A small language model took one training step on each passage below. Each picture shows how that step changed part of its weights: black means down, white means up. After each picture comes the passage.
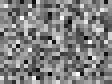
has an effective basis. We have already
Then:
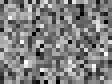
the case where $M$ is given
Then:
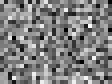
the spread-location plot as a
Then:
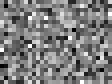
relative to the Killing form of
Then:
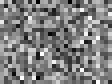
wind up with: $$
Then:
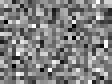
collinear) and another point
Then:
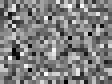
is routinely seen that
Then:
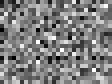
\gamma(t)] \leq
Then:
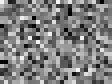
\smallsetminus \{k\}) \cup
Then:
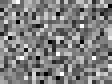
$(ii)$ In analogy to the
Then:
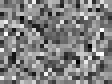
a natural extension of the ones in
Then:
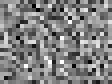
0$, \begin{equation}
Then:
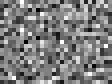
the following spanning tree expansion
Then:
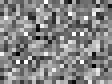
u\cdot X$ in
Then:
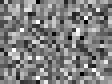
\cite{Se}. \\ Let us
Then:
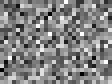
\eta \mathbf 1$ for
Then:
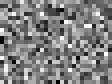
bundle $E^\ast$, and the
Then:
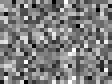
(later we will choose a particular
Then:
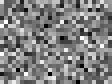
a complete description of this classification, when
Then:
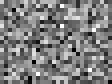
alternative proofs. The main result is the
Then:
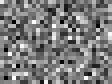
work and Feireisl et
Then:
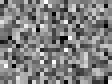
in any edge of~$H'$,
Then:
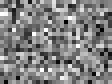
suitable fractional ideals $\mathfrak{b}$:
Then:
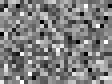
submersion, after some computations,
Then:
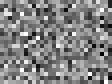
labeled $1$ through
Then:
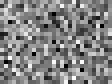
$\su D^Q$ is
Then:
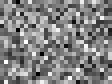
The approach relies on the observation
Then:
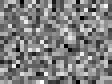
\end{table} The results
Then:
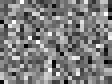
\cite{HN} showed that
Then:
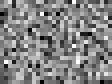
no matrix }$C$\textit{\ such
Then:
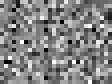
infinitesimal generator matrix $Q$ and in
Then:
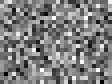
their biological meaning is also discussed.
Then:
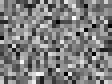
which disproves Hartley's
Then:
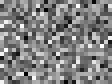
text when talking about an
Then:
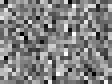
$ m $ comes from $
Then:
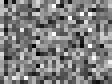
m'a donn\'e
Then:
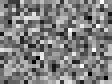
in section~7. To formulate
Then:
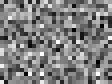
the bifurcation of an analytic planar
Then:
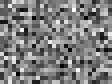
would also like to thank Prof.
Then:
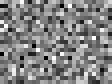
S{\setminus} T))\cup
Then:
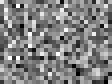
$H$, the corresponding orbit for
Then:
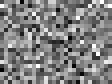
the Frank-Wolfe algorithm
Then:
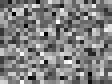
form a polynomial basis in the spaces
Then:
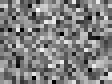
Fin, \Delta,
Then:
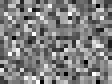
\newline Faculty of Mathematics and
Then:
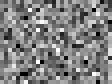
% % \noindent Department of Mathematics,\\
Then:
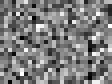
domain that are perturbations of the identity,
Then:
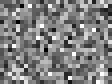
to as the {\em coherent states
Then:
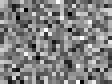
in $\hbar$; thus $$
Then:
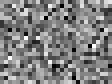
approximation. The algorithm of Neill and
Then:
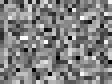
the second equality, we obtain
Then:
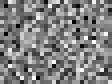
\item Highest root:
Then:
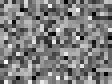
are integer. Define the polynomial
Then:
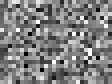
Let $A$ be a subset of
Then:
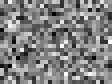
a weak supersolution of equation
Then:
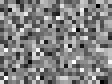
of \eqref{TBC4}
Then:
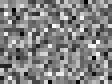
at $30$ levels of the
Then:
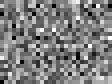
\[ \spt(\Pi)\subset
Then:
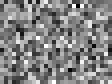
the solution $u$ of
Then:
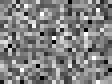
all variables $x_i$ go
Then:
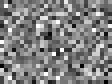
latitudinal rings of identical
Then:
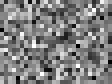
the matrix Cauchy-Schwartz
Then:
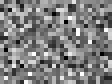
of dense subsets $\Phi$ and
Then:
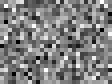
in physical and materials science,
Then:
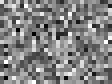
is good and $\pi(C)$
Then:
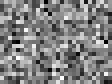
the half-Dirac operator defined on
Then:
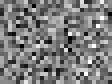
as a quantity related to direction
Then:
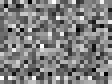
finite codimension. \end{prop}
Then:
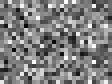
prove existence and uniqueness for a
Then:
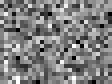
$\Gamma$ be an arbitrary smooth curve
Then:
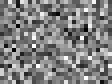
sign-regular of order~$k$}
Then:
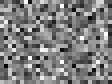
defined by \begin{equation}
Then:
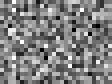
Conference On Computer and
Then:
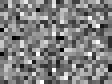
Minimal relations and indecomposable
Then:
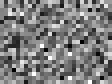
a detailed discussion on polynomial generation and
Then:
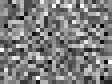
is arcwise connected. Let
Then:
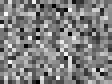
\caption{The topology of
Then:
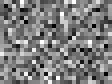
\\ Proposition 2.5. Let $
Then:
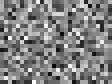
equations}, volume~5 of {\em
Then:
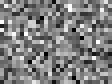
is not. The number of groups conjugate
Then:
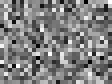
nonempty since $0$ satisfies the constraints
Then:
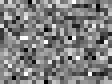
at $y = 0$, we obtain
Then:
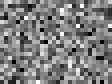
particular it is quite easy to get the
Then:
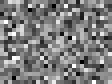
size=1pt] table [x
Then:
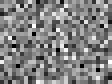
$A+B$ may be used
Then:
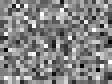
$A_n$ and
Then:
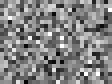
\ $\sigma$. Define a cohomological
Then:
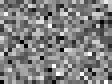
algebra and $M$ be an
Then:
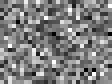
The Lie theory with the methode
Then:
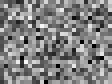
only if the dynamical arrow is right oriented
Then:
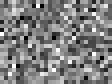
\noindent [JR]
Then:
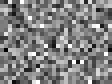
two input signals $U$ and
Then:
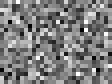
the notion $\zeta(T\wedge
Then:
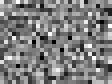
corresponds to $$\mu_B =
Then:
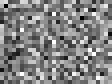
\HEu & \oplus &
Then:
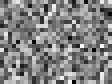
small, so we would not use
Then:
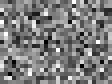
action on the quotient. It is still
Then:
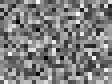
on $\mathbb{T}$ . The
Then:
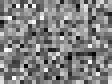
the polar decomposition on $\Ma$
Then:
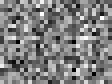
through the so-called essentially
